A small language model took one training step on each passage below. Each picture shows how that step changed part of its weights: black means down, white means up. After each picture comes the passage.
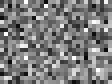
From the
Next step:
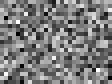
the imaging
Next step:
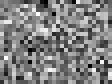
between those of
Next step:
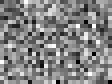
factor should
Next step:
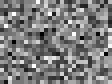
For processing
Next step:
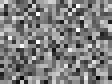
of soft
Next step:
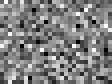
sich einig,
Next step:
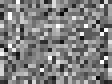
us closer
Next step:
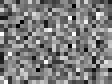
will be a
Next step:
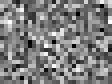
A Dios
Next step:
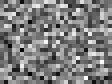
травня –
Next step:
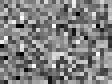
The line width
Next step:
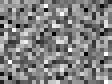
Assuming that
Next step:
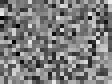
and we get
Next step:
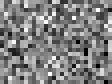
On these
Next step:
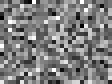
Video mit
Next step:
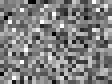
da derme,
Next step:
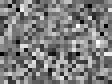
fixed value
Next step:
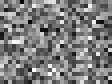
они стали
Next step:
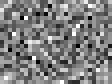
goal is
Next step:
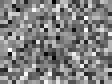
Xitoy va
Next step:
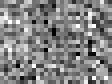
corresponding electric
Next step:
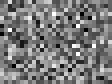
levels of
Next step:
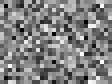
find that conditions
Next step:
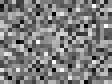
well as the
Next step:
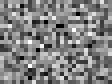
comparison and
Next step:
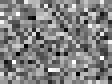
is obtained on the
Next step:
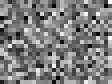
-> all the
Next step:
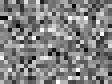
not realistic as
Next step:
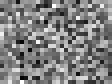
density field and the
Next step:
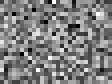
angle of the
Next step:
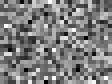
ЖК не
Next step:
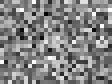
no theoretical
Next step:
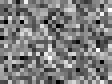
B) Common
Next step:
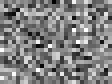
layer number
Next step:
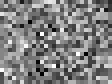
раз та
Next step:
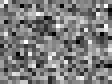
R)$ by
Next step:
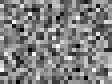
its main
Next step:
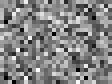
optimize image
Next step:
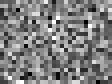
was recorded
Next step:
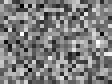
final states.
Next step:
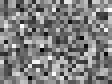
if the function
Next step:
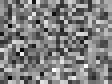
relate the
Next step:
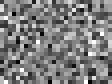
missed the
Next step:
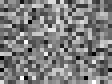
и до
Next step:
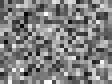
of Fig. 9
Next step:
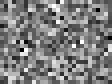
| Our
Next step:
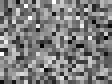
implicate în
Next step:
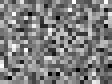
um conceito
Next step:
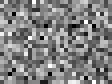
va yangi
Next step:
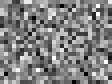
of $F$
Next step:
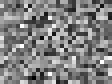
usually the
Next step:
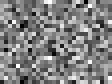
que estão
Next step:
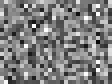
from a common
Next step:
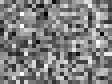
fraction is
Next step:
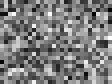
for the process
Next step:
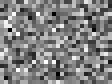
as soon as
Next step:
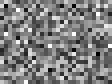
c$ of the
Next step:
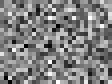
page |
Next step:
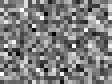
Drawings of
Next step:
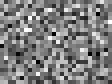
around each point
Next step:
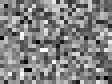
ramas y
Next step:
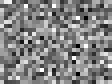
features in
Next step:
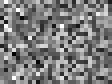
a gente
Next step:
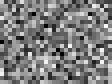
on profitability
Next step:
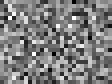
el año
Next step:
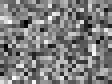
do ensino
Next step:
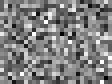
component could
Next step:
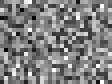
on each of the
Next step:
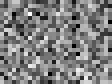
en het
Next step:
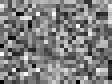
problems such as
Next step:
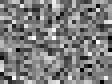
The main
